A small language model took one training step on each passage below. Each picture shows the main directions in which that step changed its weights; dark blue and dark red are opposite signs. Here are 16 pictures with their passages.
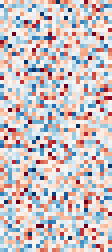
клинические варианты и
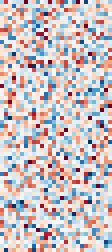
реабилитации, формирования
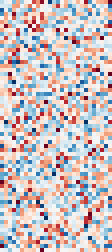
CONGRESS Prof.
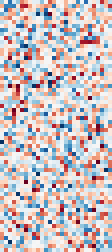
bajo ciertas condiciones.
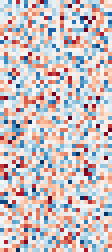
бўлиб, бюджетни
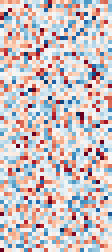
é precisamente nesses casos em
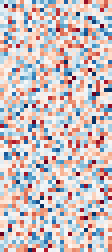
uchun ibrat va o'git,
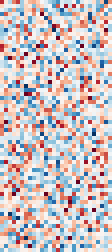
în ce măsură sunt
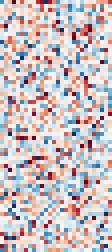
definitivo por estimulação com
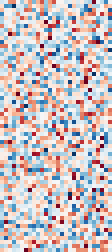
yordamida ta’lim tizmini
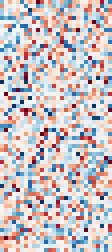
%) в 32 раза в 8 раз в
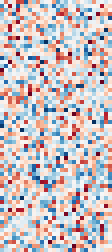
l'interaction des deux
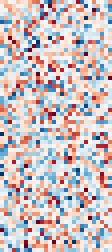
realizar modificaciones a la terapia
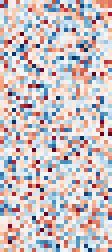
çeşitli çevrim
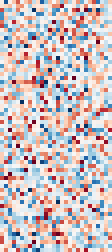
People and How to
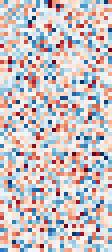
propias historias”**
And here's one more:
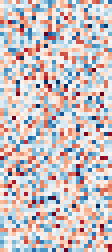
faqat uylanishi emas,
